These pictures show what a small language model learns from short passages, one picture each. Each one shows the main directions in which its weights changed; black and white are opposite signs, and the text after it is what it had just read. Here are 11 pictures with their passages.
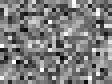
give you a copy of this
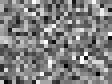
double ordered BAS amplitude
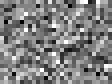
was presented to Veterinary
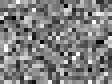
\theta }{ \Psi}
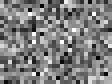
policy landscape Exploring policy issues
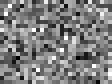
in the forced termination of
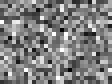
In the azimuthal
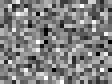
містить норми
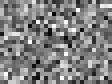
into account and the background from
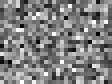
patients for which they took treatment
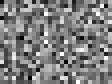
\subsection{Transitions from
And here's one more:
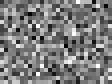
only the oscillating component of the
